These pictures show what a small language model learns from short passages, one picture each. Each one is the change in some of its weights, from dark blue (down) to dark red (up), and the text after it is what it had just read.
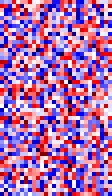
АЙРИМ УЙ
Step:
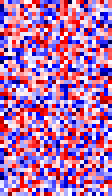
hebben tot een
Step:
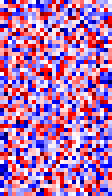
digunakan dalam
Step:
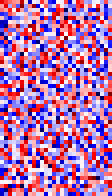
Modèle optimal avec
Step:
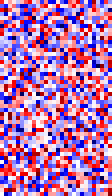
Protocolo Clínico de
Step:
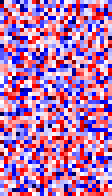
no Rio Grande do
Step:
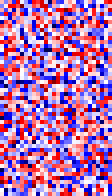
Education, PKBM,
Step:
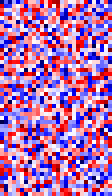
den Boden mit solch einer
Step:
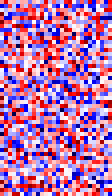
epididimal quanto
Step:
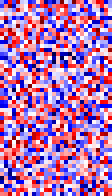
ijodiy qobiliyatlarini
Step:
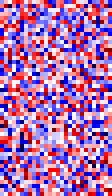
контексте бьюти
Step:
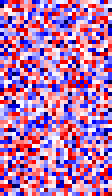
muntazam ravishda
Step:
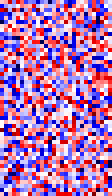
доктрины достижения
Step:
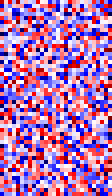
В. М. Кушко.
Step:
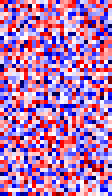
дней. Ключевые
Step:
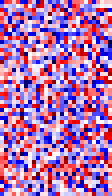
și asincronă între
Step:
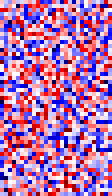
limpeza e manutenção
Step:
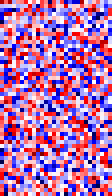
в английском
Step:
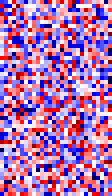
Каразіна пл.
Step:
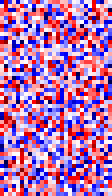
yagona ssenariy
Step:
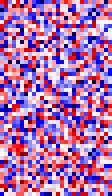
cada período. Na
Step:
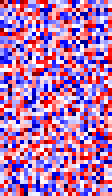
2006. The poetics of
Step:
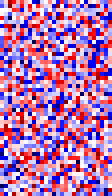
qalinligiga erishishga
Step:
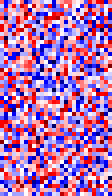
Le nexus, ou comment
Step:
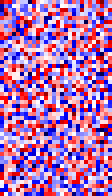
Belas-Artes, em
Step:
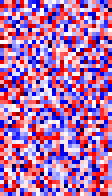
xohlashini va unga
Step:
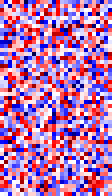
taux d'étudiants
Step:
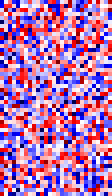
lengua que el cliente
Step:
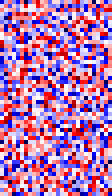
que modifiquen el
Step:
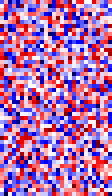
qaratilgan maxsus
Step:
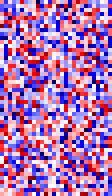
empiecen a destacar
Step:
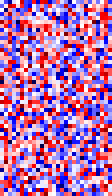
va rangbaranglikning
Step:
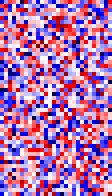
у практику діяльності
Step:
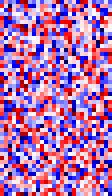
davlat veterinariya
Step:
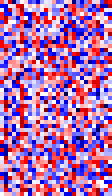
तो जोर
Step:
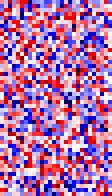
bo'lib, “xalqlar
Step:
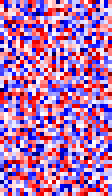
Educação continuada:
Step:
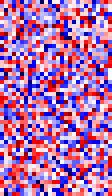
analiz: teoriya i
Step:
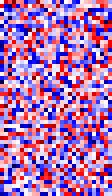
vida estudantil. No
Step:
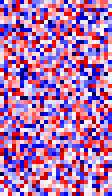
apartado ³³ De
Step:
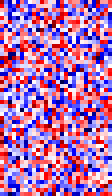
kasbiy tanlovni
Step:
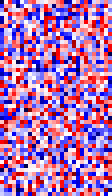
Faria Rodrigues
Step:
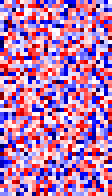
ciudad medieval a la
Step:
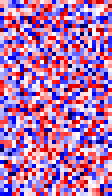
geschieht also noch
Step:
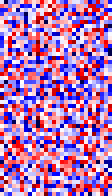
significado (meaning),
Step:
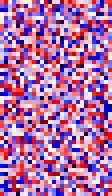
Design Racional de Corantes
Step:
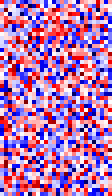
isso faz com que externamente
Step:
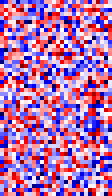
a próxima categoria
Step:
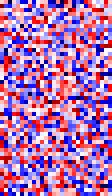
malakasi – harakatni
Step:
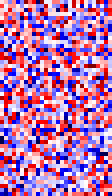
Tang SR, Nair
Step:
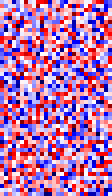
• Despertar interés por
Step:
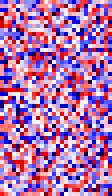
от передаваемой через
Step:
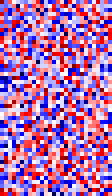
tema abordado, a
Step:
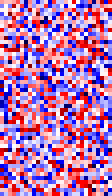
the problems and shortcomings
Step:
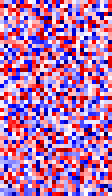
DE POSGRADOS
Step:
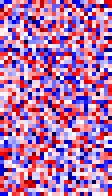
Akram o'g'li
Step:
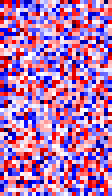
para avaliar e promover
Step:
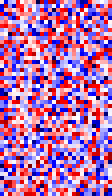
savol tug‘iladi.
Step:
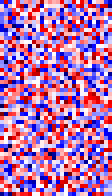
process at consideration and the
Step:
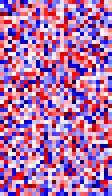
культурної спадщини
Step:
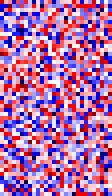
un estudio de 1.826
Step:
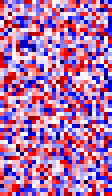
disso, a descrição da
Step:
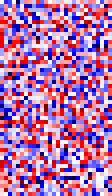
Estadual nº
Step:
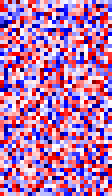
– съответно
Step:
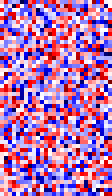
1226 та аудиторлар
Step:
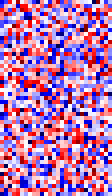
kamayishiga, yalpi
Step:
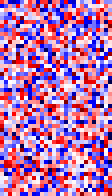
Moses, Rumi,
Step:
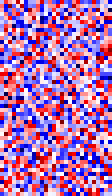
assimilation and meaning of
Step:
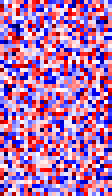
bons alimentos e de
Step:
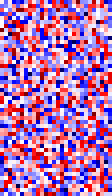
diseño de experimentos
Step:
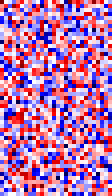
whose aim was to
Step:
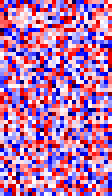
tog‘ mintaqasining
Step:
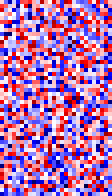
boshladi. Biroq,
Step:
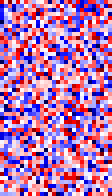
Если выразить
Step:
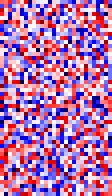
sinusal, região do
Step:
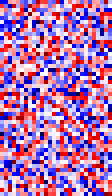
supports the absorption
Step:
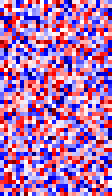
hasil pengujian impak
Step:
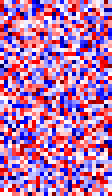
activo. Se relacionan
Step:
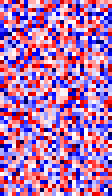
Кащук С.М.
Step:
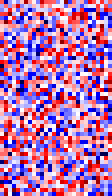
chegou, mas o que me
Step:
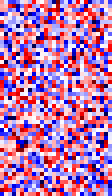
centro de datos es
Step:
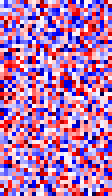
DA; NINA,
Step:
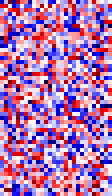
Україні вплинув
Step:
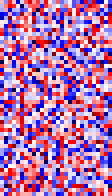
kan zijn.' Het
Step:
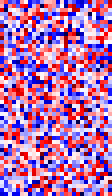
immers art. 31
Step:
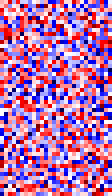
of hepatocytes on the
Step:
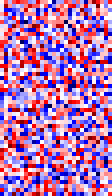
muhim ahamiyatga
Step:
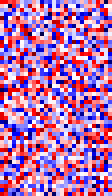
sistema) é inserido em uma
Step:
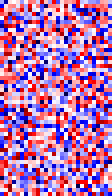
de chamamento. Ele é um
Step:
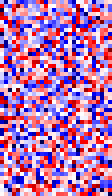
пузыря через
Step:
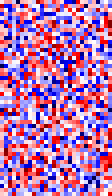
sie bekannt vom
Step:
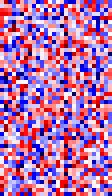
musobaqalari va
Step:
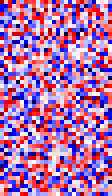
Перераб.). -
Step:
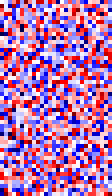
бути обмеженим, що
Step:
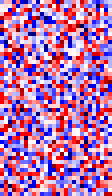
va muayyan hayot
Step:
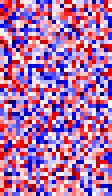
Lalu, "Bisakah
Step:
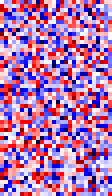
kafedrasi katta
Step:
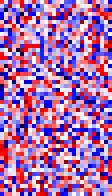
moyillik, shaxsning
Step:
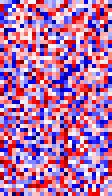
si existe un producto de
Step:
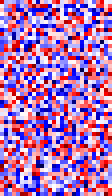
com a turma da tarde,
